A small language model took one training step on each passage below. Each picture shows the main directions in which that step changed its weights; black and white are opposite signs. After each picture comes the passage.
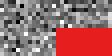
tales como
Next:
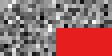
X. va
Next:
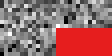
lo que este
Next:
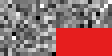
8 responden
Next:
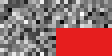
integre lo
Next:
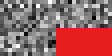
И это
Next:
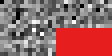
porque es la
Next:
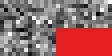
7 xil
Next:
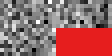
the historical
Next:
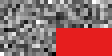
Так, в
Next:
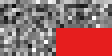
De ez
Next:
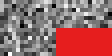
zu Daten
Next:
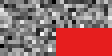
yang sudah
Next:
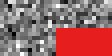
de estos para
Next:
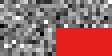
важном для
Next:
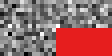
material or
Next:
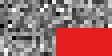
qarash va
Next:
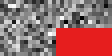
tient à
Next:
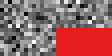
uch asosiy
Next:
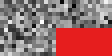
o cuidador
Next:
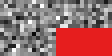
rotor. The
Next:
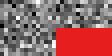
a preservação
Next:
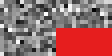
de inteligência
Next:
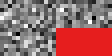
и всю
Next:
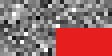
cada nível
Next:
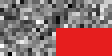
процента от
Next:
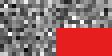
*Journal of
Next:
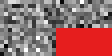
un tiempo
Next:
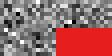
nativo y
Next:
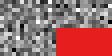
hogy a
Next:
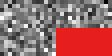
и Биф
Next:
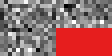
yang merupakan
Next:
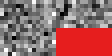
ish soatlari
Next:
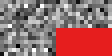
meio do
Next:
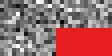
| Brasil
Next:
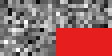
from the
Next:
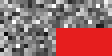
for iron
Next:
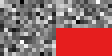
añade al
